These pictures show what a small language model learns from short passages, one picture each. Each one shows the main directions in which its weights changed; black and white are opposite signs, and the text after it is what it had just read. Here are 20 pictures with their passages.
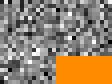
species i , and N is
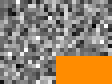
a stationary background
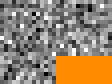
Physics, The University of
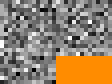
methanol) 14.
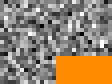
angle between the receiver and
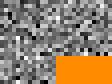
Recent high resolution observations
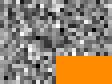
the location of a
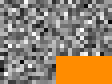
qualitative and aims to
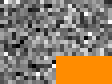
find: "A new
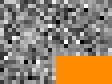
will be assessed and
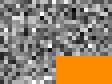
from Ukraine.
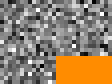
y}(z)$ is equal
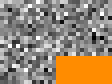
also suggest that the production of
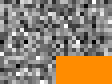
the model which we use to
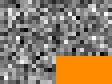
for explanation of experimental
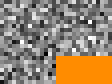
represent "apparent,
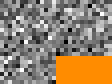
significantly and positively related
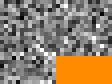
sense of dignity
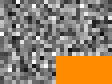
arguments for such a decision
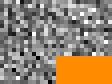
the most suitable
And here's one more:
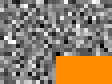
configuration and a reasonable time
